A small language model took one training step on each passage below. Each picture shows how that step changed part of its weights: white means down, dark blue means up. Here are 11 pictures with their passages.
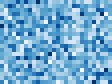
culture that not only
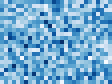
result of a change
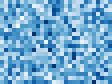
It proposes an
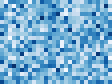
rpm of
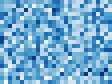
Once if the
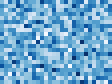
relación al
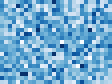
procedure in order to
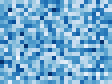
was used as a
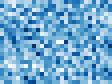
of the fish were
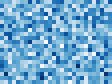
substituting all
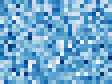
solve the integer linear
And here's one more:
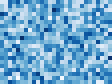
J. and
